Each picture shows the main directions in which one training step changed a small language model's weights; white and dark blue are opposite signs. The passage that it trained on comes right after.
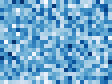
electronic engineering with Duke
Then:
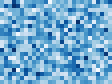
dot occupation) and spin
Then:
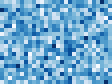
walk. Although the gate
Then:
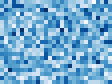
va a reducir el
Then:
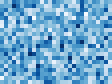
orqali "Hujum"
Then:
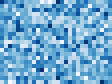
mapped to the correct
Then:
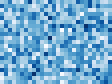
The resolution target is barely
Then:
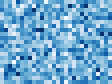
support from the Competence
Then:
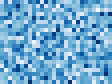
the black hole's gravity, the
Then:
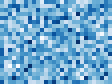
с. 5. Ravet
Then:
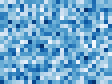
coronagraph. The near
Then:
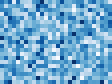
atmospheric protons, and
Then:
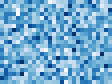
At later times, when the
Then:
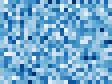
a remarkable in-plane
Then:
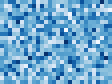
the compound matrix method,
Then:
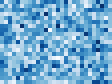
model and the corresponding WIMP sensitivity
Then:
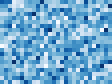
ma‘nosini ijtimoiy fanlarda
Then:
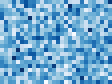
approve exactly one project per
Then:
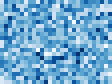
the algorithm is compared with that of
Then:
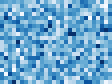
molecules as possible, to reach the
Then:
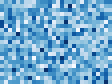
fact that the boundary of the
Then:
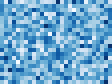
of a high-Q hybrid
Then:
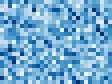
Faculty of Science and
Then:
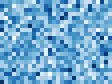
Then it increases to positive values at
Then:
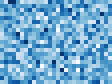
Savona, C.
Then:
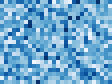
elektr maydoni
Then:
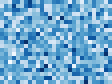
which reflects to an almost identical
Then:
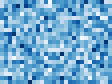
ёки бу ходисага
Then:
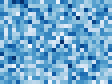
dieser Aussage
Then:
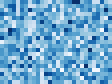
Beslenme kullanım
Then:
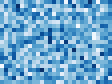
baseline model, and trained our
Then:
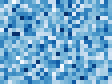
selected claims of CMB
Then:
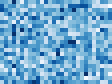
на розкриття
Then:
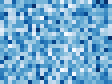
photons which commenced the
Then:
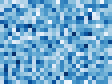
menjadi penting karena
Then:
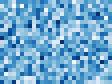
eftaliylarni sof
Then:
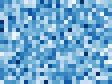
magnetization of the initial state,
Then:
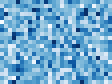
o'rtasida doimiy
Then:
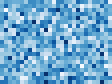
e Sustentáveis
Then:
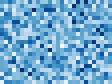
data from Jan 22 to
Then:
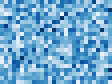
128 bits and report results
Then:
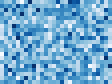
que acarreta inclusive na
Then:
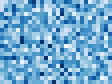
This conclusion is directly confirmed
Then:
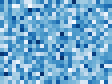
test accuracy of 99.90
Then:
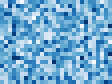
by profound biological
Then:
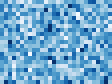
paradigm for specific
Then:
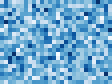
هو الربا
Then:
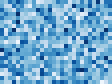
Gravitational Self
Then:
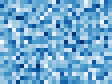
performances, such as lower
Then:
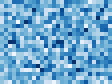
o que queria, inclusive
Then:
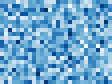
appears not from the propagation of
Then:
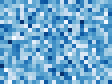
and sports skills
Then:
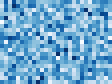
equation of state. The density of
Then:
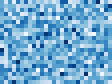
education, pedagogue,
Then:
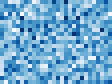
tupiga tegib
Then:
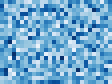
the transformation of raw data into
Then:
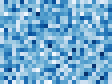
of studying the creativity
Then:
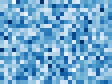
method. As expected from Theorem
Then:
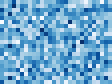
keV. \begin{figure}
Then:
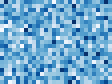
clear, however, whether the
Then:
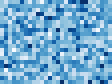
sesuatu atau
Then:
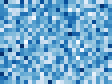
and its performance. The objective
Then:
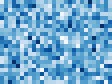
description of the Mott transition
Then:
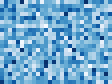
the mean level spacing associated
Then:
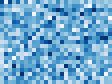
of low noise scenario. In
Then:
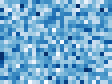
isospin properties of nuclear
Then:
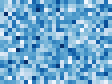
is trained to generate the phase
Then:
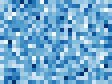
cadrelor didactice
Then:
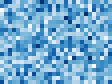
estratégias usadas
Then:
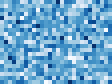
alışveriş yapan
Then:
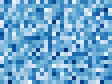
temperature. For example, the relative
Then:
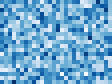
backgrounds of these polar plots
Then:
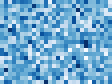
Optical conductivity in the
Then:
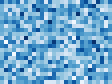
to zonal harmonics
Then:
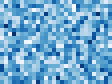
low, and high-back points
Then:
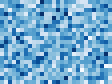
analysis of microarray data.
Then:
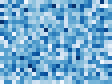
й культурного життя
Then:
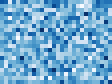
palavras chave:
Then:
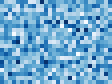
as: \begin{equation}
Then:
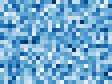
hand, for the neutrino energy above
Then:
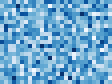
original, principalmente no que se
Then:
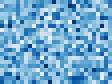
life, the ability to work
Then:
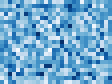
from $\sto$), consistency with
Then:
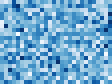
corrections to light neutrino masses, and
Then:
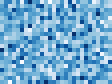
жизнь: ни
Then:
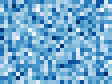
is used throughout
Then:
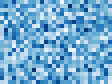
the Laurent expansion of the
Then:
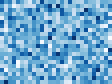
differences in the results are due only
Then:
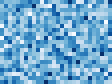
mais confortáveis
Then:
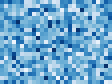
to larger matrices and more complex
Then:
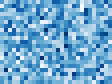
products; such operators have an
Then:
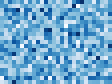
& config. & &
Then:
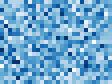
de moda, para ter
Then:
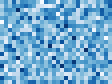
в страну ранее
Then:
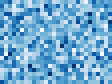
which the members of the set
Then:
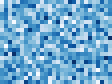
formation in other ways,
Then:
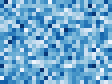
Esto demanda el trabajo
